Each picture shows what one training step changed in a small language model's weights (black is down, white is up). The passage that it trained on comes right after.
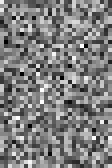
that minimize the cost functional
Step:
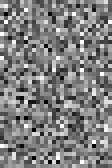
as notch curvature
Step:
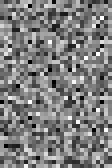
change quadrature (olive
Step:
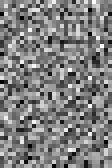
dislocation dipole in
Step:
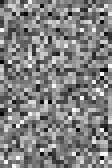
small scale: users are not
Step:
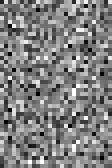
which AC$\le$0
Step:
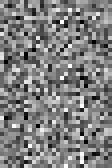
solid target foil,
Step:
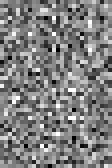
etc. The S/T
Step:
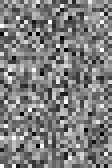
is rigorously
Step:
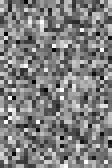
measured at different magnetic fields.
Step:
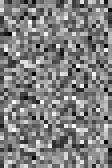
of two charges into two
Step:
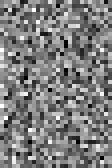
gases. On the other
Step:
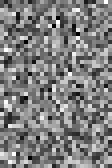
Oph B3 may form a
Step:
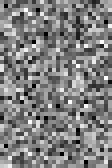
equations of heat transfer in solids
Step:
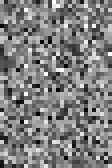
generation to the next but over many
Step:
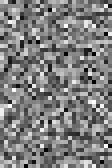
the imaging pulse, one
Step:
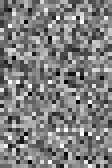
clear differences or trends
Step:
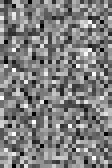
the singularities of type
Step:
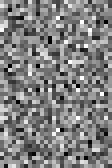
sensitivity, SZ observations
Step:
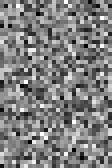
agency thereof, and
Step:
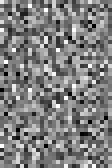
the second DT it is necessary
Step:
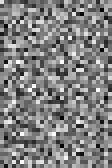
on at time $t =
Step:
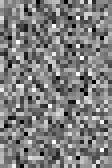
them, the total answer
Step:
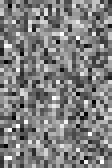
this class of objects have been shown
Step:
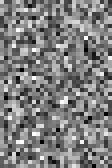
for the form factor in the decay
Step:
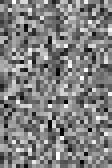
electric field $\vec{E}$
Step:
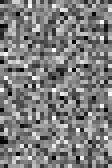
phenomenon is thought to be
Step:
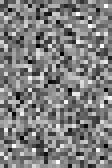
($ q \thickapprox
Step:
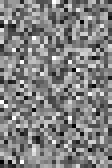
the following we will only consider this
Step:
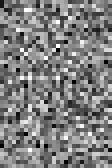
voltage falls to
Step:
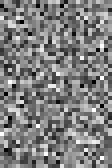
along the different paths. This
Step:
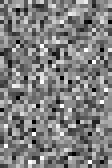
$q$-th anyon
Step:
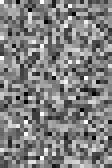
we obtain the axion field range
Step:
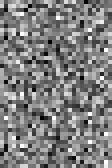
penetration constraints.
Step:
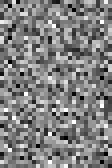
observed relic abundance by
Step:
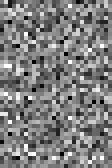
\hline \end{tabular}}
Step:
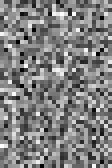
is determined by the difference of the
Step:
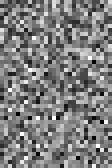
the scaling limit and when taken at
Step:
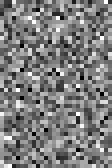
with AlN, where the
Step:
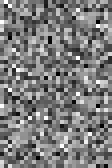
nonlinear delayed features at the
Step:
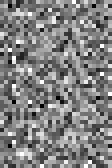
late IM2COL
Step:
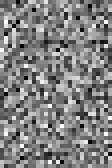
well as pressure gradients do not
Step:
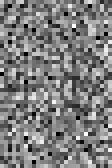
Local surface densities of
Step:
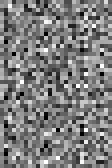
emptied, the frame
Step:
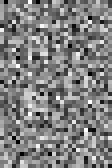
a first explicit computation of fluctuation
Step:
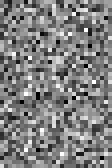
to align the data. We define
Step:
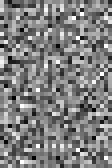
(or the solution of the corresponding
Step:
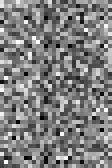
facilitated by additional
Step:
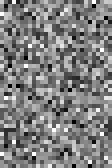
observed GRB prompt
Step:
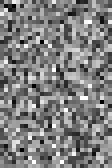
is $T$-odd
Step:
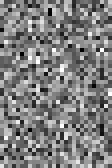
transition probabilities are unknown.
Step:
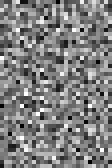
was strong and consistent with two
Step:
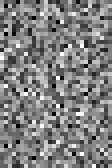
an odd number of Dirac
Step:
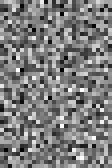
of the function, thereby
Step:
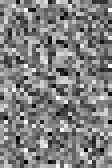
electronic population evolution show good agreement with
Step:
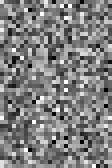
the conduction band per spin.
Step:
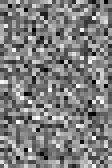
of the AIMD-MQ
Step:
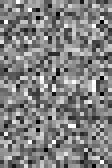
dashed lines show the expected width as
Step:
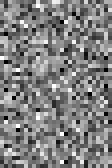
This will ensure that endpoint
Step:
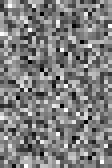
and anti-diagonal
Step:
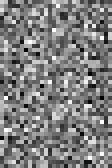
the linear regime but we apply it
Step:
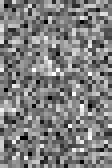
a Young modulus
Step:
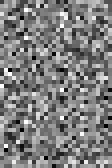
consequences of the
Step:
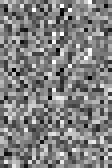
is declared as the
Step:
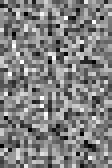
> i$, we start
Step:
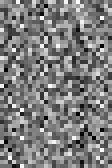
the first, the second and the
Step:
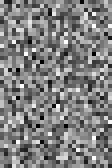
estimate of the critical coupling,
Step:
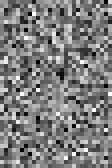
to the cluster having the
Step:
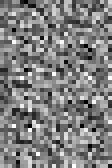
and total CPU time in
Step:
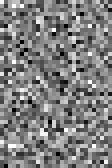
satisfied in holographic
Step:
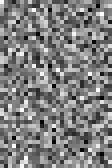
a non-perturbative
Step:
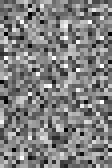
generate hallucinations
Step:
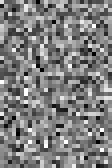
the construction project. An
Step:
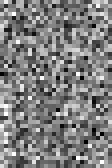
data processing pipeline,
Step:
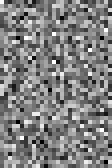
in a state with the same
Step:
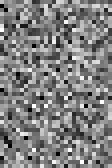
that $\delta R(h)$
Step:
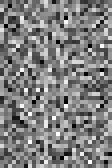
a generic degree 10 polynomial chosen
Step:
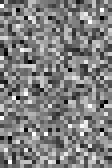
for $\alpha=0$ or
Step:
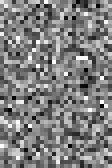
\rm \: mag$ have a
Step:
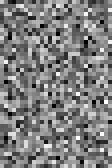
our main point (see the main
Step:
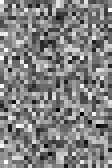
that our result is not evidence
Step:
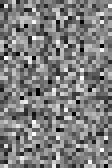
peace and conflict
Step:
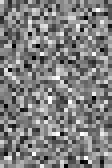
exclusively of the $
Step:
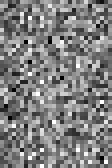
process $R$ as another
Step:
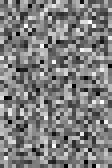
exchange). The indirect interaction has
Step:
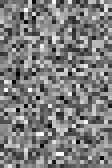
to scale as well. Quantum
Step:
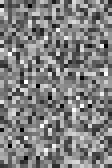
GeV). In this situation,
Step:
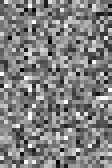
conflicts among applications,
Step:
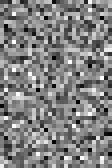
axis and 8 carbon atoms
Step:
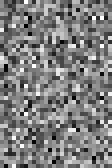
as a spinor (see
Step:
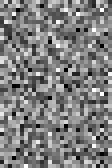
constant, time-independent,
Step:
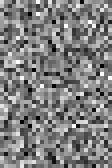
to the oscillating charge induced on
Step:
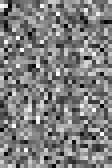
vary the carrier density. The
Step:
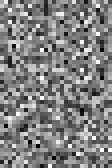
We observe that the in-out
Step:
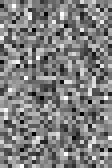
of the parameters fitted from
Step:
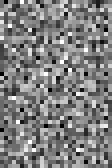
of a recursion operator.
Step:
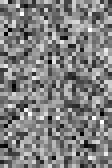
ten if we assume a
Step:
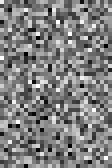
high levels of the ion energy
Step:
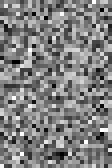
step are nodes on the
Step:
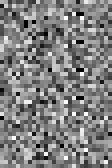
to thank Dr.
